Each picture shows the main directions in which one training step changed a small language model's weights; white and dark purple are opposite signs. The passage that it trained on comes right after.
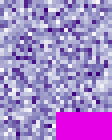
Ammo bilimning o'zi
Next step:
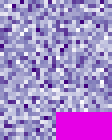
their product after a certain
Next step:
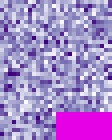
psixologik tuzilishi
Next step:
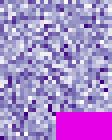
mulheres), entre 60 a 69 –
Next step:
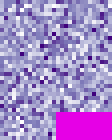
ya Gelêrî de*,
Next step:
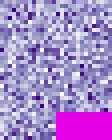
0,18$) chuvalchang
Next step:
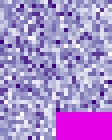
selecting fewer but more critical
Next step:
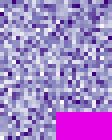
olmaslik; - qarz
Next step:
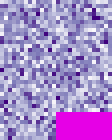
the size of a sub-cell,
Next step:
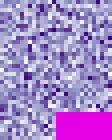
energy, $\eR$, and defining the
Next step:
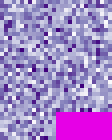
allow us to get prediction for
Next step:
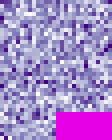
получили следующие
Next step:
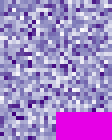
della Grazia. I sei
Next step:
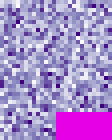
ama Temmuz'dan
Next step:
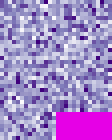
белгілі бір
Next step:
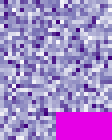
parte del Soft law del
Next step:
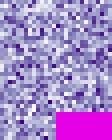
The aim of the present work is to show that
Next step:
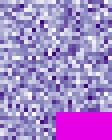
and consists of eight identical
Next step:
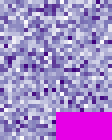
quantum spin chains with regularly
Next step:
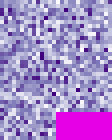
the two pictures related via
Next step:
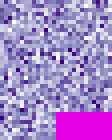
thermal emission spectrum is
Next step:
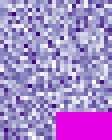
abordadas precocemente, de
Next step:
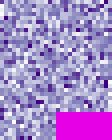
out of a certain brane system.
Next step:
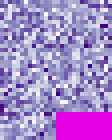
pelaksanaan pelatihan dan
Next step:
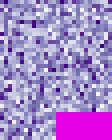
\end{quote} Even
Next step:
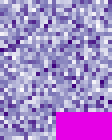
shall consider the network as
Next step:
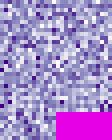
mampu menjadi halangan
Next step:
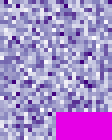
październiku 2015
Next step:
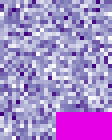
whose stable distribution is the target
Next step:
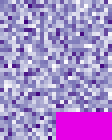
no thorough multi-linearity.
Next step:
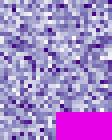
foi realizado juntamente com a
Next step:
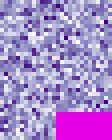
(HF) method, that variationally
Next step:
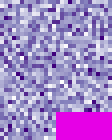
sedikit lebih penting
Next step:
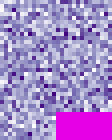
natural and convenient choice of
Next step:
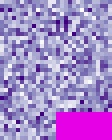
\section{Comparison with
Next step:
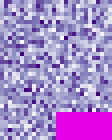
stewardship that is difficult
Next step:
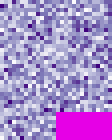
S.~Das, and P.-G.
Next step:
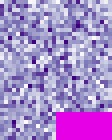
*Fig 1 The 13 cognitive
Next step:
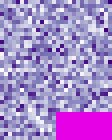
the unit $\hat{\cV}^a =
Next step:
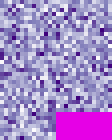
modernização urbana.
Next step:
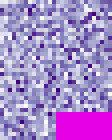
muhim interpretatsiya
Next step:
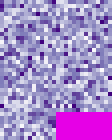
В. Заболотного
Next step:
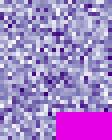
Turli formatdagi materiallardan
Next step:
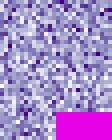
que trouxe o sonho.
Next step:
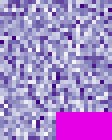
possibilidades no cuidado a
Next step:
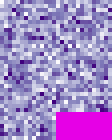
several references from various national
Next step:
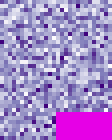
existence of the Bose-Fermi
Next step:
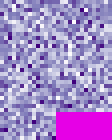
background. It is interesting
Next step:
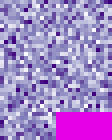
$n>1$ harmonics of
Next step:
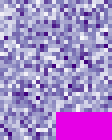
restriction on blood pressure
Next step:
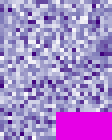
(UNWTO) bosh
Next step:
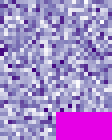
QE by up to 10\,\%. The
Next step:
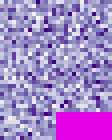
M.: aah, você quer
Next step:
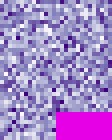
ideas y escrito el trabajo
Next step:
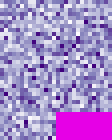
preserve the scaling properties of the
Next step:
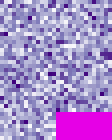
from the dimension-6 SMEFT
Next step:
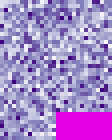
the collective, and scheduling
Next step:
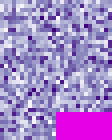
М., Николаева
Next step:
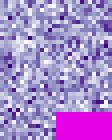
adaptados como miniusinas,
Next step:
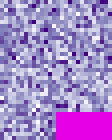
dokt. filol. nauk
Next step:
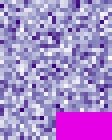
parameters of the CMEs. With the
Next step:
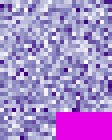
va tarbiya tizimini
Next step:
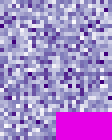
курашишда хорижий
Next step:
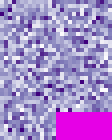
Development Program of China
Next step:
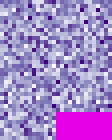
model, the strong-coupling regime
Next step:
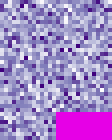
partially guides modes,
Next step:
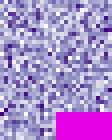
discovery of this extremely
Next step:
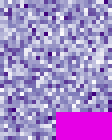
nº 1 presenta estigmas de
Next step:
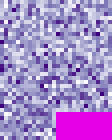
of the discrete calculation. Thus
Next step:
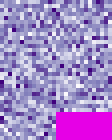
and the surface area of the land
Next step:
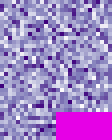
um conhecimento sólido e
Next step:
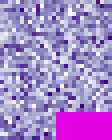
by Figure \ref{pdotfig}. The
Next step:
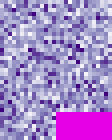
\offiin. As noted
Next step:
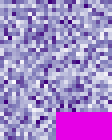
presente, precarizando a
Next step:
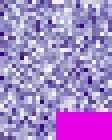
core refractive index is
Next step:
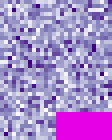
del siglo XV. A partir del
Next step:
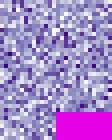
escrita Braille,
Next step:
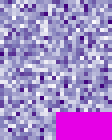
are considered important to be urgent
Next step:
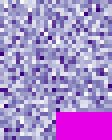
cidade que já atravessava
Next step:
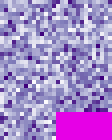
beiden Potentialen jeder
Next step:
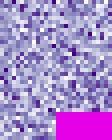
лекин ҳозирда энг
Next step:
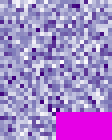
o’zbekistonda soliq
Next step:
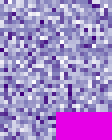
del sistema de garantías
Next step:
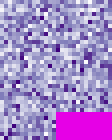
на порошковому
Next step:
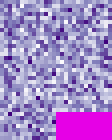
literatura referente às
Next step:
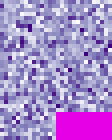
al. [32] have studied
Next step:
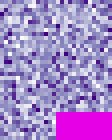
the polarized vector for the different observation
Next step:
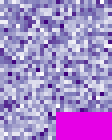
This analysis was repeated for three other
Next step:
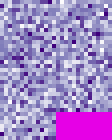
nova percepção da mesma
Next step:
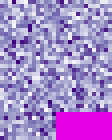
Leahy, A. A.
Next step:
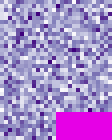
as pacientes (Malta et
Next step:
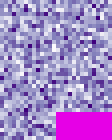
боши, инсониятни
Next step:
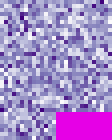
direction d'avance X), montre
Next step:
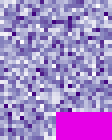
models, which have evolved from
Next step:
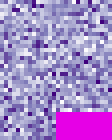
fundus camera under different
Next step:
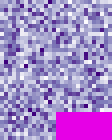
earthquakes do cluster in
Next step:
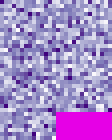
has fallen in cold and is
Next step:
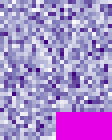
and orthogonal cuts of
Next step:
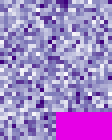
pairs. During the Code
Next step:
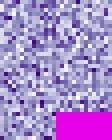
campaigns are interleaved.
